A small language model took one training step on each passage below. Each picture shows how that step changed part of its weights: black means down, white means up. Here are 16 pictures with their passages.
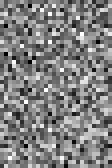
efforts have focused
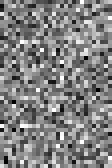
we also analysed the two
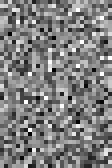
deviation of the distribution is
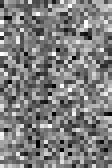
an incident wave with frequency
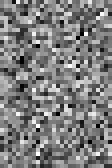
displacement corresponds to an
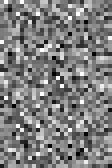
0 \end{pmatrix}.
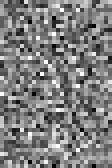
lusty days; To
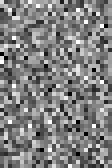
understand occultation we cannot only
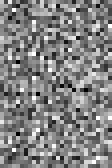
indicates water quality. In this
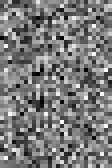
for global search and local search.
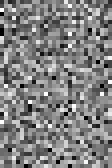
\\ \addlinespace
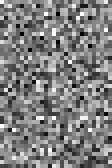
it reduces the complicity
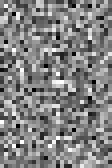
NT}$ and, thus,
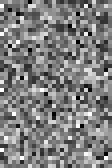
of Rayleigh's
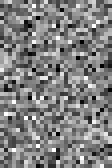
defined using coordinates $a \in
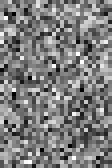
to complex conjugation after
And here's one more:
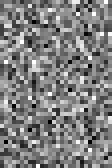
about 6.3 Tbps
